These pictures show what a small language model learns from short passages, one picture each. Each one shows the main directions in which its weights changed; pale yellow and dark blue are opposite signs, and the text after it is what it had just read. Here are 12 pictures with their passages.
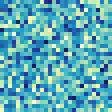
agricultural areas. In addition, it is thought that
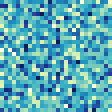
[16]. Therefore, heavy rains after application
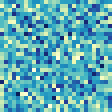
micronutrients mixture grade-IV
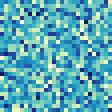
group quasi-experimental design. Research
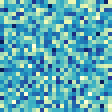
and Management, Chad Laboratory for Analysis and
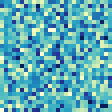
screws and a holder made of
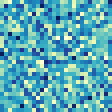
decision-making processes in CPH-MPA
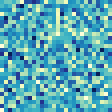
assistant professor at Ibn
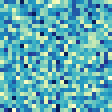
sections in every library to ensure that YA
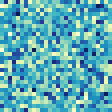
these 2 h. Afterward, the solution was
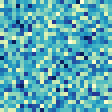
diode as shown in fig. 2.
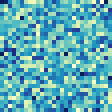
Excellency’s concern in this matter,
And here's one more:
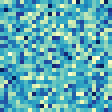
for a majority of the population in Africa
